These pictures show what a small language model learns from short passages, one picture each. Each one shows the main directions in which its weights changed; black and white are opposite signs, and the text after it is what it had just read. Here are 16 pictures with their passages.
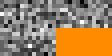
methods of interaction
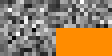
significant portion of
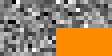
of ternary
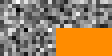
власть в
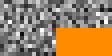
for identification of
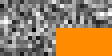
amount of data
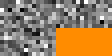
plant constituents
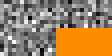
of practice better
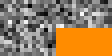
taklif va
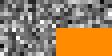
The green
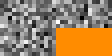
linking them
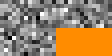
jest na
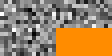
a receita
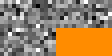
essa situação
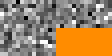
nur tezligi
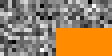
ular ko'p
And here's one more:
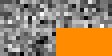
development of teachers,
